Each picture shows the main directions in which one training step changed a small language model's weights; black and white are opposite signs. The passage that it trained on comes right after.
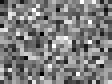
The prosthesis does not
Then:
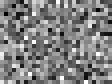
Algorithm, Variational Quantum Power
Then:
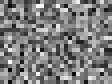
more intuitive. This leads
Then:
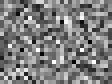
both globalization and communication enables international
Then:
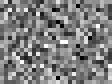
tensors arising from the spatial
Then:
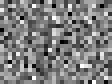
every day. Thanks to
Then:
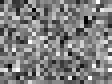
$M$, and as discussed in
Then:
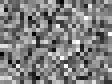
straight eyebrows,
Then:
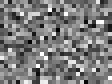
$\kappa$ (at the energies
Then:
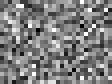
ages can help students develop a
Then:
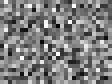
a general financial re-ranker
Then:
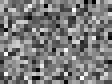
that a low dose of
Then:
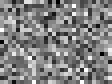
transfer process, this advice often
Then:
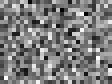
be justified by considering that
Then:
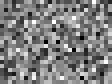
can be accurately captured and described
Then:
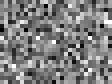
the standard requires a duration of at
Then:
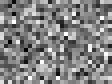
Keywords: Personal
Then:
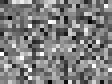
in any sovereign state.
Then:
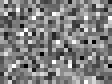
and fair models of economic interaction
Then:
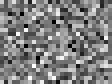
A. Study Area This research
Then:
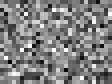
green colour on the surface,
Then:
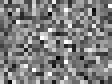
telephones of the early
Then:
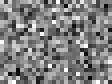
(red lines and triangles),
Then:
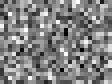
in the backward direction.
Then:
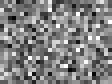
MeOH, 15 mM
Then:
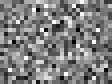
study the colonization pattern of
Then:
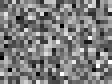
is the speed of light,
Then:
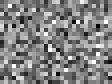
3D astronomical data
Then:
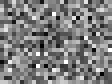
electronics to implement the measurement of
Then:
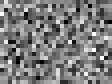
the Industrial Plan under the
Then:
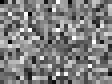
at energies reached at the Large
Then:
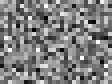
40~mK. This
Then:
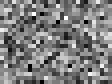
shoa zones. The primary
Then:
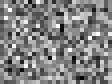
the event finished, SL
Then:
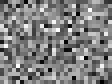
adjacent A, B and C
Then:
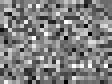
a steady state H-mode
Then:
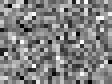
To further search for age effects we
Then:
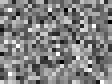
also encourage FGM practice
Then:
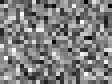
this system in remote locations,
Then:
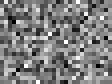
the patient 3. Management of both
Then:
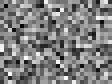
and slopes are estimated on the
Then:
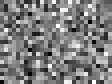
be resolved, such that
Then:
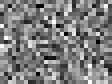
close-up, genitally
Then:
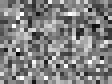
EuroHPC JU interview
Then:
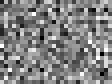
is the flow rate divided by channel
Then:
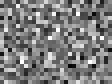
B. This kind of type could
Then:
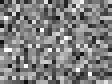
\end{equation} which
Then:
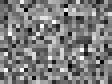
the 1~m telescope
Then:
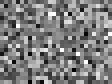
the problem being addressed. Then,
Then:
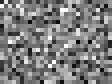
(a) The dispersion relation for
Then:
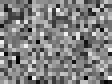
VET trainer, based on
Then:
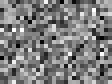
than $ {1 \over
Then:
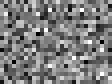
of the uniform solution. This suggests
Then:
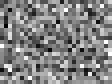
If the NM is replaced by
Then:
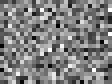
difference of the cross sections of
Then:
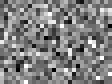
and $G_0$ the
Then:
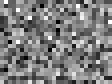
for novice users, -
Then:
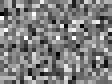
in Incoterms
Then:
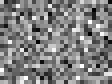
presence of defects in the
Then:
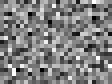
summary, apart from the two
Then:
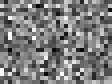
year-lactation month;
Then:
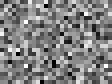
odds of lifetime cancer
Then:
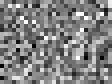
for fully delithiated
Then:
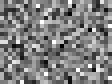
models fill their tidal radius initially
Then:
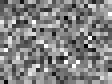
merely as a descriptive
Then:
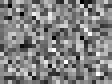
Due to lack of periodicity in
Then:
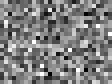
the number of contacts of each
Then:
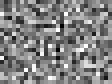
the energy transferring rate
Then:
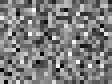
two groups- Study group and
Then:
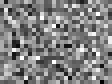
people stay indoors for
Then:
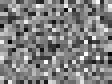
roughness, the geometric measures,
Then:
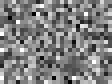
source, interacting with condensate,
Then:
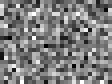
well. But studies show this is
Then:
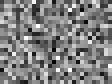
scholarly communication and impact.
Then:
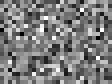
the reduced in-plane hopping
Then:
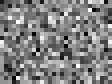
benefits of FPGA offload
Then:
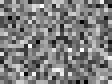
medications will get dependent, yet
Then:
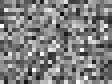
Hence, it effectively replaces
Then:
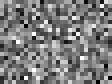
Secondary Endpoints -
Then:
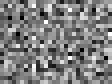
of shaken granular
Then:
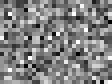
of AFQ order parameters in
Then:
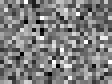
Structure of Foot
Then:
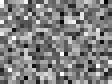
shows a visualization of the
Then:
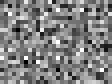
of the cooling required by the
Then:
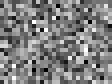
been taken into account by a convolution
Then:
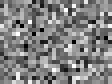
by using Galerkin finite
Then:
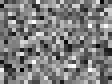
the account of Moses. The
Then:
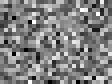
could merit regulation.
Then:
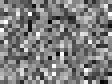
are graphs, there is much
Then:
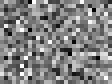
impeding the union's
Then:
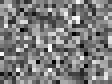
the LORD made the
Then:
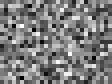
recognition is a biometric system used
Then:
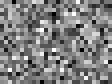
identified vertices. We start with the
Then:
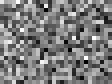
the Cu(II)
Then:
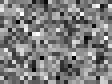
12 participants. The analysis focuses on
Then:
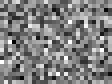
the observed charge dispersion across the
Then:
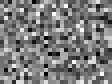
components. This mechanisms could be the
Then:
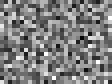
target population, sample and sampling
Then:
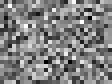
red curve is $\dts$,
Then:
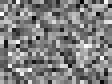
catchment and national scales,
